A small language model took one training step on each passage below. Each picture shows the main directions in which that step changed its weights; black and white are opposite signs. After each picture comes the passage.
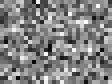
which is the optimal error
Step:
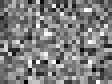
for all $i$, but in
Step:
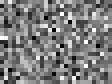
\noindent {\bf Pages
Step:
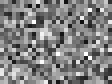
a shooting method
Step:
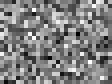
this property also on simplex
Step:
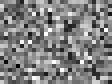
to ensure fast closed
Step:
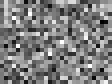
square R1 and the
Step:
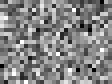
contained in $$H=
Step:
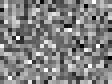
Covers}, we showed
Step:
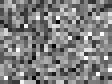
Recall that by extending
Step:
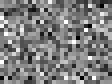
conjecture was raised
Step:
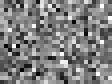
in mind that $\tilde
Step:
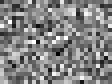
locally nilpotent
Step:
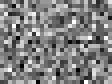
otherwise it is dense in
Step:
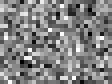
$\cst$-algebra of and
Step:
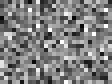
for finding of the function
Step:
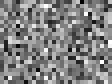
long proof is shifted
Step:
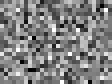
above argument, we conclude
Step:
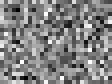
inequality on the left is true
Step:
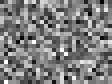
set of these four or
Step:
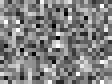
are some differences that we consider
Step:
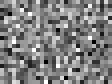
\end{equation} where
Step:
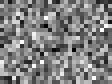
theorem. {\bf [ Proof
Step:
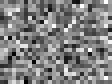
term in the right side of
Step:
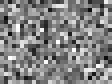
In this article, we
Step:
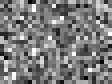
de $\Delta u$ com
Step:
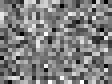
the theorem it is sufficient to
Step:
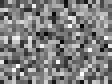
tromino indicated
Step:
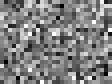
the standard coordinates, and
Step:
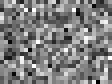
generalizes [TW,
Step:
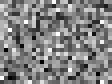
is there only if $K$
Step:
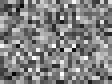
rank and column rank
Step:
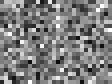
the case $t=0$
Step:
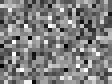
Proposition \ref{induction}.
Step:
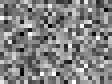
use an auxiliary
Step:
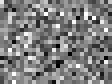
easily to such more general
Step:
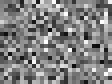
comparison, the
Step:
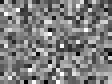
ideal sheaf
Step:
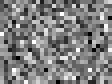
$L$ in the upper
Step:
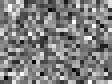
or traffic impacts of
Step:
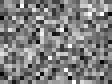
some neighborhood
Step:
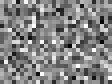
wavelet masks
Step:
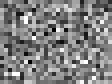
derivative \begin{equation*}
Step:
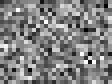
convenience we draw
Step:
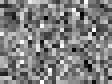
Jan Heiland
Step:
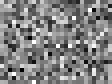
$X$, and that the action
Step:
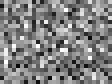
$-para Sasakian
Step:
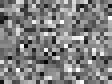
be characterized by property called
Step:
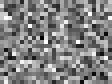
into the two following disjoint
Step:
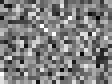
= c_i$ for all
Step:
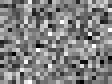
We define \begin{equation*}
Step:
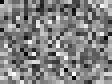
rank one sheaves
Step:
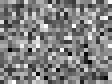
A correction to the
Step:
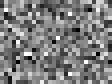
a projective nonsingular
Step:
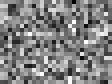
does not depend on $S$,
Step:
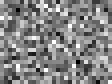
author's stay at the
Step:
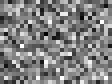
related to variations of the
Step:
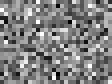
insightful. We
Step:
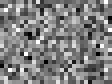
support. Then, in Section
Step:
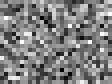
curve $G$ contained in
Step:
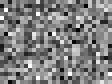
arcs because the components
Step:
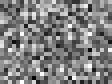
step in our analysis is
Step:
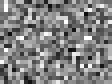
joint based on
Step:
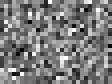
\smallskip Assume now that
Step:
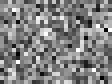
carefully since the
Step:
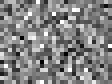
\end{pf} The
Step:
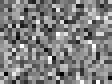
$m\in S\langle
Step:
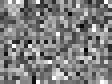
the eigenvalues obtained are
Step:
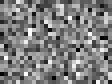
practical stability property for
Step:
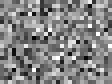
in coarser resolution
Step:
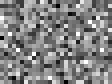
all the conditions of Theorem 1 are
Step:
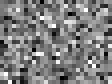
sets $M_{p}$ are
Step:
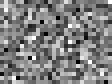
joint reduction of a
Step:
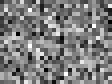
for some torsion free
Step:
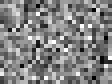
Therefore, it determines a
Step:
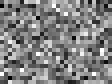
exceeds this upper
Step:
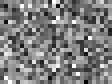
\; \begin{bmatrix}
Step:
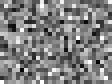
lies on the unit
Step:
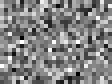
on $M^n \times
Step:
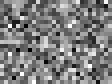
the simple $B$-module
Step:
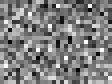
\cdot b^{{r
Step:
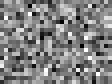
priori estimate obtained by
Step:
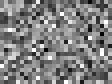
represented by the integers
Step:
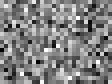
$K\to L$ be
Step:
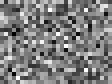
strategy is valid
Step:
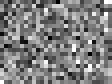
not spin, we see
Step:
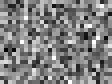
recurrent. It is
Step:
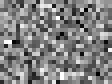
in $D'$ (the top
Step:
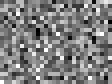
given on next page.
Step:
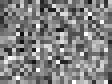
for the edge to the
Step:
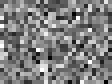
initial velocity in
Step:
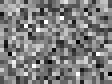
requires an Euler
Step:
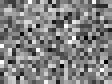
the event $\{Z
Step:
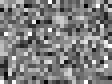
that one can compute the
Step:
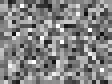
binary function composition
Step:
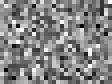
$X$ is projective,
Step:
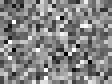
the $G$-bundle
